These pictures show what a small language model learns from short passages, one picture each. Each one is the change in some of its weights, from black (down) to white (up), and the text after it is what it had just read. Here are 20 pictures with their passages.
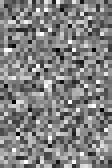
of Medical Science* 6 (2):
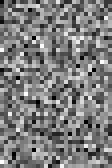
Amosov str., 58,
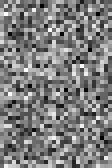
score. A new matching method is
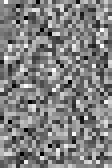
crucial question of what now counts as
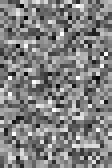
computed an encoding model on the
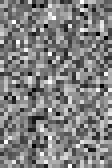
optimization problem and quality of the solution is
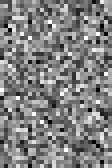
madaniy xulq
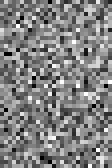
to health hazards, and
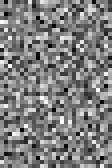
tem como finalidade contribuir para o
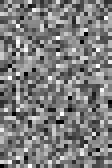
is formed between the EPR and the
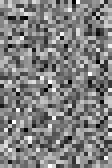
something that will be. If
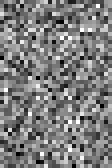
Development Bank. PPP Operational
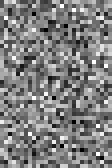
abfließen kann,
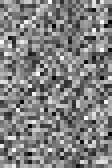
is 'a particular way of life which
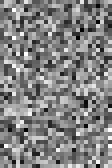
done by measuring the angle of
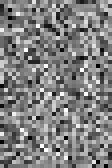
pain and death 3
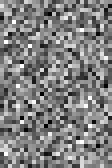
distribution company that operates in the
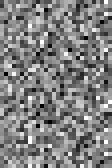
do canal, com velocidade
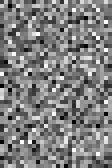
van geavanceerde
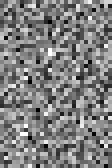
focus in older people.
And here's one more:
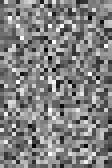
from droughts in different part of
